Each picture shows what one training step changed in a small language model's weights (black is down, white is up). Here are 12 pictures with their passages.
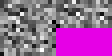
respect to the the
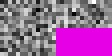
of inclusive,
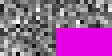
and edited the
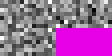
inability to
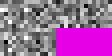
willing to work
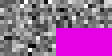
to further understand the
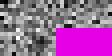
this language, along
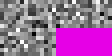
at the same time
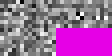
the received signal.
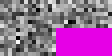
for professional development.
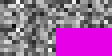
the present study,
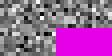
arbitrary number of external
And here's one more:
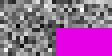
Anchors in
